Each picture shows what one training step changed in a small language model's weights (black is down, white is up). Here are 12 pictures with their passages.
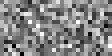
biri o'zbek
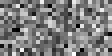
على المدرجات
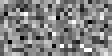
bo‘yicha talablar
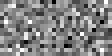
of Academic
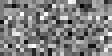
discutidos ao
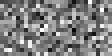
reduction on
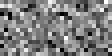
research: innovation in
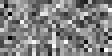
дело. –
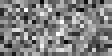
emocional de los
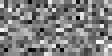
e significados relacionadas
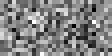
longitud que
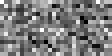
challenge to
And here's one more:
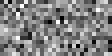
yangi atamalar yaratish
